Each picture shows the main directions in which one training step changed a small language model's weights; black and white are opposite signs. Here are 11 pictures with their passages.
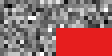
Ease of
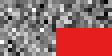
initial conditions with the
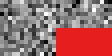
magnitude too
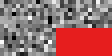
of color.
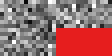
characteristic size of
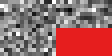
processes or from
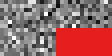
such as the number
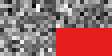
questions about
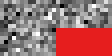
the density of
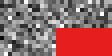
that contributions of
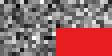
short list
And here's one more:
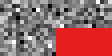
not have regular
